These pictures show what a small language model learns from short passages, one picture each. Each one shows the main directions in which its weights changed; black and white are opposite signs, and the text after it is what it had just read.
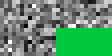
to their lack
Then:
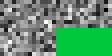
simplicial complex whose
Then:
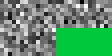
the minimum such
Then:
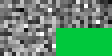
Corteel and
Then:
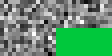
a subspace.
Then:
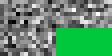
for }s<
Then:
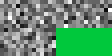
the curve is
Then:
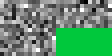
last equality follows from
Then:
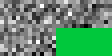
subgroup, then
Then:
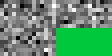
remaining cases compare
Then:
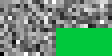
% \head
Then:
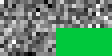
dense, then any
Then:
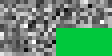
for some $\beta
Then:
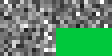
its dependence on the
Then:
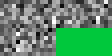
Hamiltonian system the symplectic
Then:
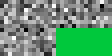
state estimation for distributed
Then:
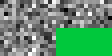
rotation part exactly in
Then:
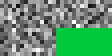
the identity}
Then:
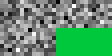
the time discretization step
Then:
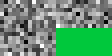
there exists a base
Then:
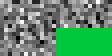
any site
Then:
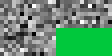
to play always the
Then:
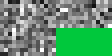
this part we fill
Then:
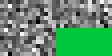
and Gaussian sampling.
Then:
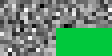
family of curves
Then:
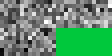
a more general class
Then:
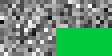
then $V$
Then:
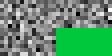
of curves of arbitrary
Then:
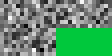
the first section is
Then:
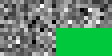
converge in capacity in
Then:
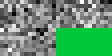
obtain a larger dimension
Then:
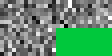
$, the following equation
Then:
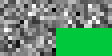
in the sequents
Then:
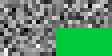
Riemann-Hilbert correspondence
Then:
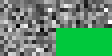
is that it uses
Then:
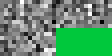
total vanishing by Proposition
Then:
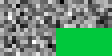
the set of vertices
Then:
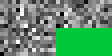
we get $$
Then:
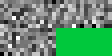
is \beq
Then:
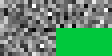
$\diag \alpha
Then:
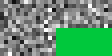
$G$ such
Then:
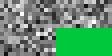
from the facts that
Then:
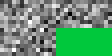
utilization, then
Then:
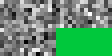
convergence rates for
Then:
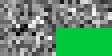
in the proof is
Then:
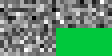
But under our hypothesis
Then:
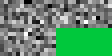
pour tout morphisme
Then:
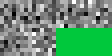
classification of root systems
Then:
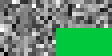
distance $2$
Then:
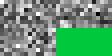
additional component to the
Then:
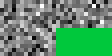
particles in a
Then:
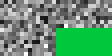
be split into two
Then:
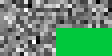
prove the lemma,
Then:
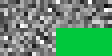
$\sigma =
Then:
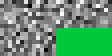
first prove the
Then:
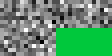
systems. This
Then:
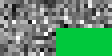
constraints contains dense rows
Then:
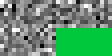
density functions have similar
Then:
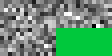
where leaf nodes
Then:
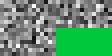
bodies (of a
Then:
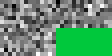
follows by Definition
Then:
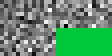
on the right hand
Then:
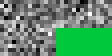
does not satisfy
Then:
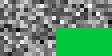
double surgery along
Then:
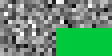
codimension $1$
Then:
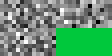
the time it takes
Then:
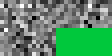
immediate because as an
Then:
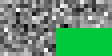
This lemma and its
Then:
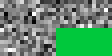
The present experiments use
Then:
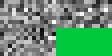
minima for
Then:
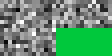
a contradiction. If
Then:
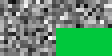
second order polynomial function
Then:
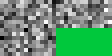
global minimizers
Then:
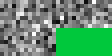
plane graphs. For
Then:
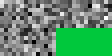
right hand side can
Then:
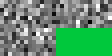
stress distribution when
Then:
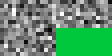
matrices. Without
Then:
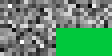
and $f$
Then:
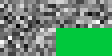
saying that there
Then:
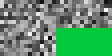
not knotted.
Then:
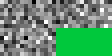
square roots. Then
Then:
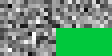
and (ii)
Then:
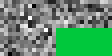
to compare these two
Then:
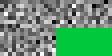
classes, the
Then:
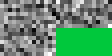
band. Lemma
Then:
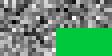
Weyl group}. A
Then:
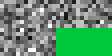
a brief review of
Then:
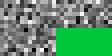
so it is practical
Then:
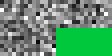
processes, and
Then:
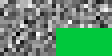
control strategies for the
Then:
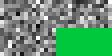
same as above)
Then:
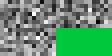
Under this assumption one
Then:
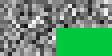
in the following
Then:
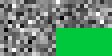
of possibilities
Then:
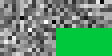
bijection that associates
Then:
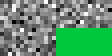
exponents of
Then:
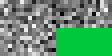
scalar products on
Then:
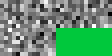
may therefore write
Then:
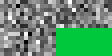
the linearized equation
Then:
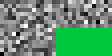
for the approximation
